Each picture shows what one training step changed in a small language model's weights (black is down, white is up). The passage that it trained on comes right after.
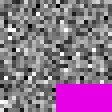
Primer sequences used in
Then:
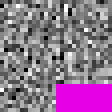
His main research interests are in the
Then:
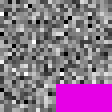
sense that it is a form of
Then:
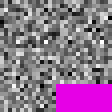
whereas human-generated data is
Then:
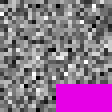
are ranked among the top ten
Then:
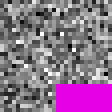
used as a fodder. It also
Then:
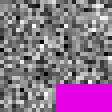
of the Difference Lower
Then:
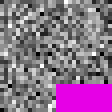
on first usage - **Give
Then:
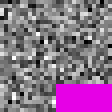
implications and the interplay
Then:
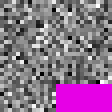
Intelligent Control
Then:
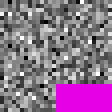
large change in the optical power sensed
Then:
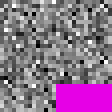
Microbiology*, 2009,
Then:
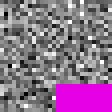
approach teaching and learning. Changes
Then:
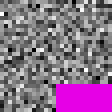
analyzed. The results of various
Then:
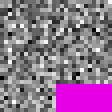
Bengal, that is, Indian
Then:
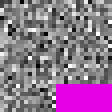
Eastern and Southern
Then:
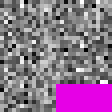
becoming a new form of
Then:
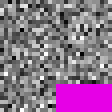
the expression of Epidermal
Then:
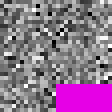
having such attitudes towards
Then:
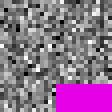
Coconuts) stood out
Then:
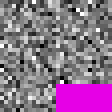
for detecting objects in
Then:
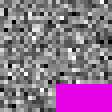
triangulation method was applied,
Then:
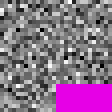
therapy (CBT), which
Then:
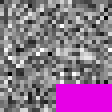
on its mission-led approach, the
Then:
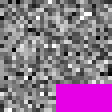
a sequence of actions that provide
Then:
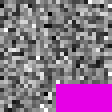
to analyse whether a gamification
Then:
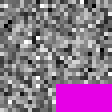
had fixed preferences for their
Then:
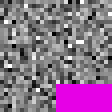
downloaded automatically
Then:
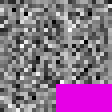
principles of CLT in
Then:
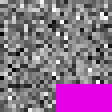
words: *teaching system, education
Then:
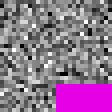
to the untreated cells
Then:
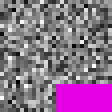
atma.io AT 31
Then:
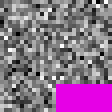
AVERAGE UGB
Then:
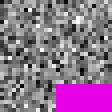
competitions K5 12 7
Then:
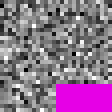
to manage national internet
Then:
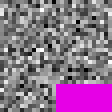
standards in most cases. The pH
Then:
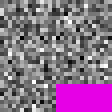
4 oocytes of A quality
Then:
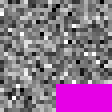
5: Application of various
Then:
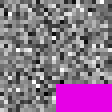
state of reactant may affect the
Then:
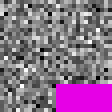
is very large. This results in
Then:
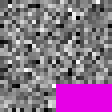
your script is ready,
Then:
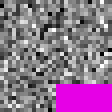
to the electron excitation
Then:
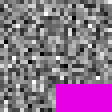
of the general environment (colors,
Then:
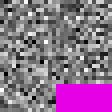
whole or in part, in the same
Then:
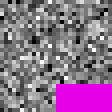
apatite c. *Int
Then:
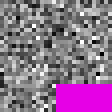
of Surface T_∞
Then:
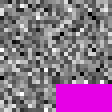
the IMERG product.
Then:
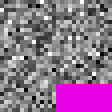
Yes No Contributed to
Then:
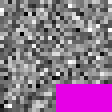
1. Material Expert
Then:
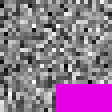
to the derivation of research
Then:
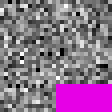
the evolutionary transformation, it
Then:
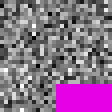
to analyze the data generated.
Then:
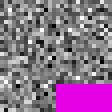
beneficiaries (and third
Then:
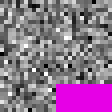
previous paragraphs, contributes
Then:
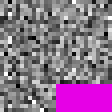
small after a certain period of time.
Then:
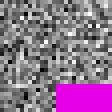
species is close to *X.
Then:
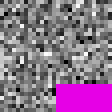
: L'auteur ne
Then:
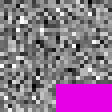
working air inlet
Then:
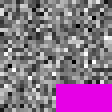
one does not know at which x a
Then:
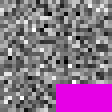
used by students for cartographic
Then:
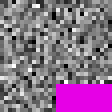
prudence is exercised in its
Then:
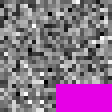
to learn from them; and
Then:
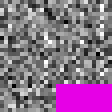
within planning and implementation processes of
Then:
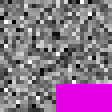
draft Funded by the
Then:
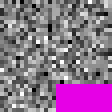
for mild steel plates.
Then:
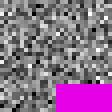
$\theta = 0$ starts
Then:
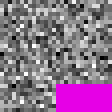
pupils and 108 teachers.
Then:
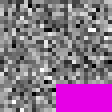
solution to overcome those issues.
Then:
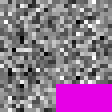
demonstrating the effectiveness of the
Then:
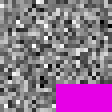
front of an encampment
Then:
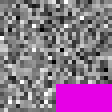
of the bracket on the
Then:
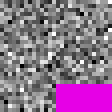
Madhubani soil,
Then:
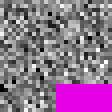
back to the long-run
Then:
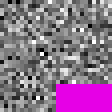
a unique computer system, with
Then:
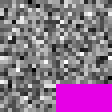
select and adjust their contextual
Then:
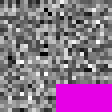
very much needs the idealistic
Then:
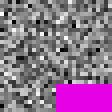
sludge and poultry
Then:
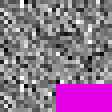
describing the evolution of disease under
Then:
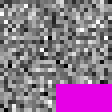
engagements should be allowed to
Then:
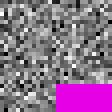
well-protected area in Hong
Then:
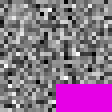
Association of U.
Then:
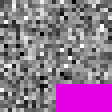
security related objectives,
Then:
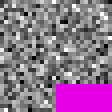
MB and Alverson,
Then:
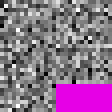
Science Research Network
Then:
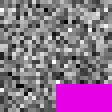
constraints in (2). As
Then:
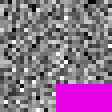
time, it is manifested in
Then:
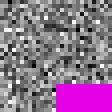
mass over time by converting
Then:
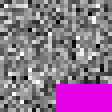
Fig. 1). On tide
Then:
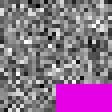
better engage in it. For
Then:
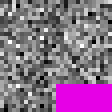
high patronage within and outside
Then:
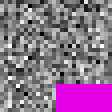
in medium-density areas,
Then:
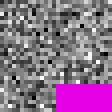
series to balance performance,
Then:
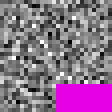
of the world? Are humans
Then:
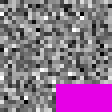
are provided is clearly defined.
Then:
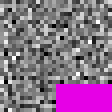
exhibit excellent optical
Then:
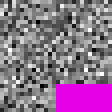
we also examined the role of
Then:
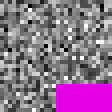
in a process of constant development and
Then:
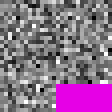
of Data Pitch is to allow
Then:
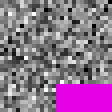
success or otherwise experienced
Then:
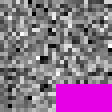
β -NaiPy
